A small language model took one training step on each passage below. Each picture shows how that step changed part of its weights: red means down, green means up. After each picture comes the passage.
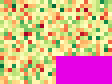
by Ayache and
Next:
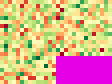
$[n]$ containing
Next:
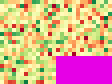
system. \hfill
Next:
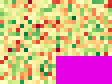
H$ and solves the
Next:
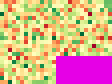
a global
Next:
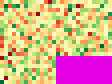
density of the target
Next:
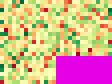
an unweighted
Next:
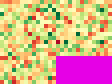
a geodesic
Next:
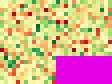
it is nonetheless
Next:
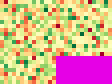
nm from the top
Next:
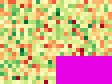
claim their model works
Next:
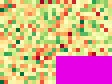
in general, the author
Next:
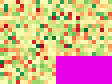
window has the
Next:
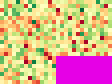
hadronic contributions
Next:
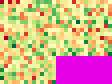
involution theorem with respect
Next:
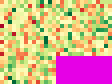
multi-index of
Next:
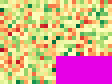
is to review some
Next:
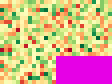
top-center one is for
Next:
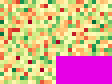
execution in
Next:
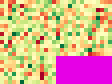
trajectories that both
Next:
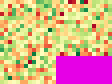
power-law index
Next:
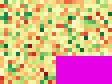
$\psi_n \in
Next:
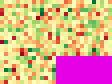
obtained results are shown for three
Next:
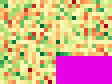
submasks is a
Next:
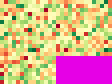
physical} replicas
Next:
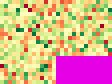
a rate of at
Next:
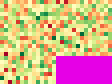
the cluster algebra
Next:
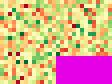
where the throughput of each
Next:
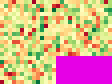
gamma distribution, and can
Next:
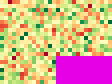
of applicability to some
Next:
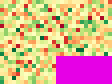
$$ Let's write
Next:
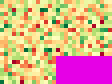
la démonstration
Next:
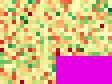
a factor of 40 of
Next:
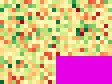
interaction. This feature
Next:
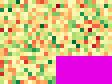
the correct placement
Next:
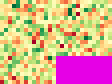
curve defined over a field
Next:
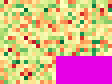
(PTP) up
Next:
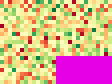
risks.} AI
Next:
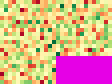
Both 53 Per
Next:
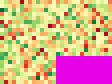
respectively. And we assume
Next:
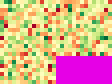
existence of bounded
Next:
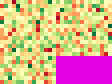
simpler finite-dimensional
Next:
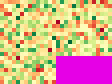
independent runs of
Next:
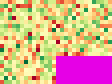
root of unity
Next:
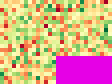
covering all potential
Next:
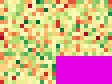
u} $ for all
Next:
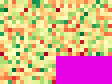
deal with the curse
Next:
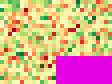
valid computer
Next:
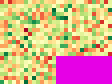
the boundary conditions of the
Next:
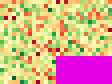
the leaves of
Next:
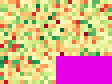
to find it slightly
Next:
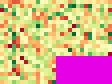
can also be derived
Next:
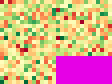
the size of the vector
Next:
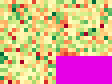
temperature than the model with
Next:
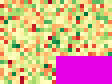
Li, S.
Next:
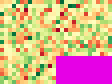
the Stiefel
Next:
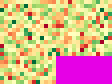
no reduced to only one
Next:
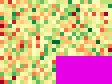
$p,q$ are
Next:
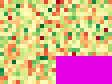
B$, and that if the
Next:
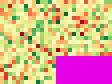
SP signal edge
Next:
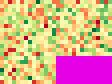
possible, if in every such
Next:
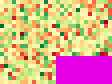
fibred cusp
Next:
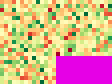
Let $W_i$
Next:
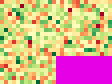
formats maintained the
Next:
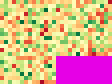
We thus propose
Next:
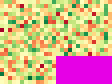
the unit sphere,
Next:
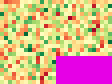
a point $a\in
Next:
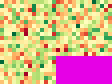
IXS phonon
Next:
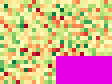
way. It will be
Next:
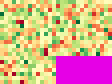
magnetic orders
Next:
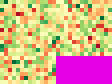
all serve the same
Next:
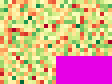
required to reduce
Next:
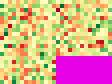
\newblock Physical
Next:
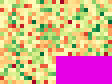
torsion and so
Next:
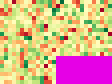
dS spacetime,
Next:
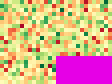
Salpter mass
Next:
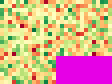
method. Experiments
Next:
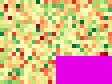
conclusion or not.
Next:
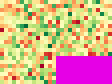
atoms. Thus,
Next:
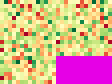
instability'', does not
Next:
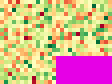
to that found in local
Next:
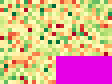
node contains a pair
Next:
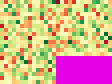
in the in-in
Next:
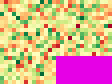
active research
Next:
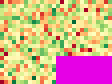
the variable $t$:
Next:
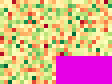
corresponding to the spines shown
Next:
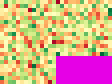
the REML
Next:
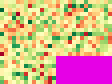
decomposed into
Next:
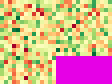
which without corrections and
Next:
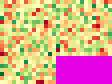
handled the oblique
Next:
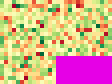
map $\bar\alpha$
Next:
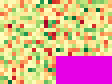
Ramsey Theory
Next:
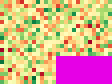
particular, we may consider the
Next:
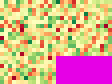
Haar measure. By
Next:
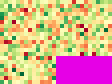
Programm of the
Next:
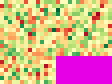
along the jets
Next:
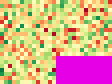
calculate differentiation and
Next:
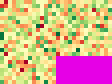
resonance character at
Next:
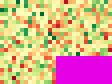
of the Journal of
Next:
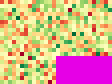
and the quadratic
